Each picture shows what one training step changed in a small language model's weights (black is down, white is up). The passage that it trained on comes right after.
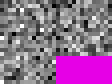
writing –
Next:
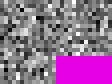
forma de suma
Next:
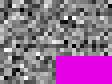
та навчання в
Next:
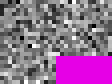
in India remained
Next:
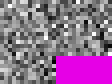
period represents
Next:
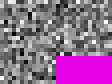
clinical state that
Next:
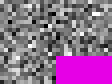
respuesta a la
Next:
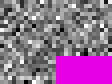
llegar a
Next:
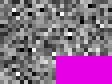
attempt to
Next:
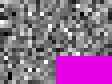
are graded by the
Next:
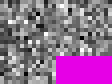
count of only 150
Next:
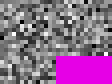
: vœux des
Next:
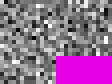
have demonstrated
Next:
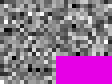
A.; et al. The
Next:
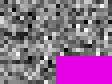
cause of visual
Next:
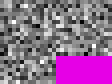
relations present in the
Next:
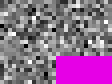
memory size : about
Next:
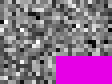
qolgan devoriy
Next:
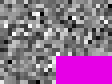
рост на 8 %
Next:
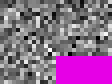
Food Safety
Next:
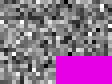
by reinforced
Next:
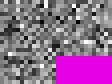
Eurasian Journal
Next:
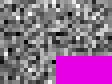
the spread of this
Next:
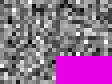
and collaborative
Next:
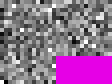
closing price to
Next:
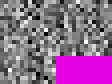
los individuos que
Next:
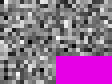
posse*, s.
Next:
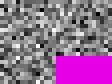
das barreiras
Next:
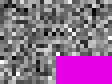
and efforts to
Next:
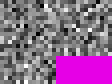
probability mass function
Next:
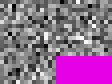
performance, Routledge,
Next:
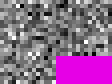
of movements)
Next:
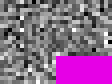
and Melrose
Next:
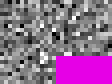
analysis was found that the
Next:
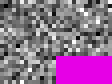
of cash in the
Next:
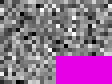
Foreign Languages
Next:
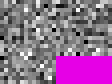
the cross section of
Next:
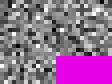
ц/га га
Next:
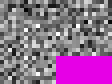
cells performance /
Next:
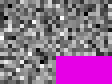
regularity of the
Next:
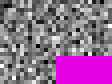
are as follows: -
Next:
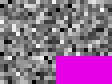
si ¹ Por
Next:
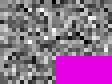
Br, I,
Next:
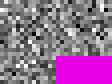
2’, as well as
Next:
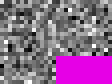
all other life
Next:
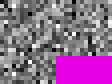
veya yıl
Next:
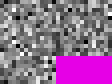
stretch is
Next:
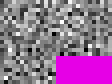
sebum and forms
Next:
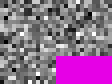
pour une révolution
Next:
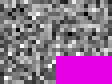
paraphrasing and would
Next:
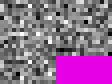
da consulta de
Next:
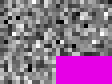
γ receptor
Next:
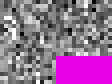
has left locals in
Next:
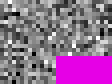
in SE and SP
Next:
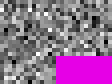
The standard way of
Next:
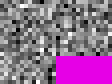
user claiming
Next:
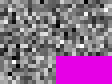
de educação física
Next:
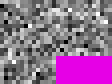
pada waktu t
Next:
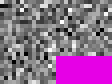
the conditions of research work
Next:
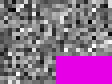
consecución de
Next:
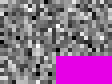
standard, intended
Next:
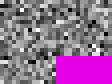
the test was modified
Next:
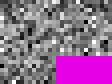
TID will continue
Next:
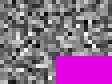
foster care,
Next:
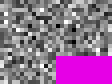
ja jatkaa
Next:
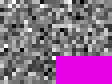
produits finis.
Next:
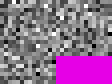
not enough.
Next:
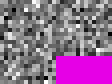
it is a priority
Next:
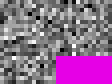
IS Maltigo
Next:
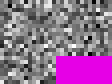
отношениях и
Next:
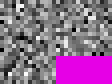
Nazarova, and
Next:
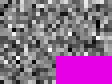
used to create an
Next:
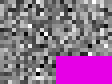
tasvir edilen
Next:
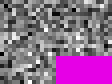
limit of the range
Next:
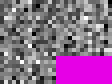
is to clarify
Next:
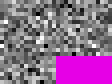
and/or dialects
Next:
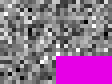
GA method during the
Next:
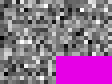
this connection it is
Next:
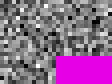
esporte, ao
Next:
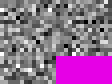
affected individuals
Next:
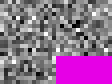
question whether
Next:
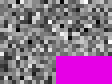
adjustment of
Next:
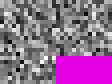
stored in the
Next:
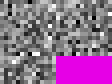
hopper wagon
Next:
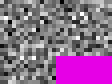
scien., prof.
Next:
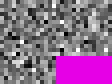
market objectives
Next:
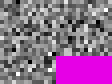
esa Nyitshe
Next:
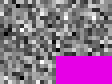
of War"; It
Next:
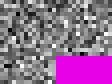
we establish a
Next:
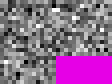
and satellite
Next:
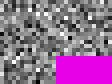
precise way of
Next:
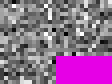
or suspected they will
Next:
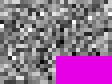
suggested an
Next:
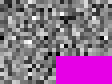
como *Ano da
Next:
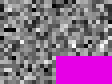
in Figure 5.
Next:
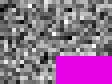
with the normal
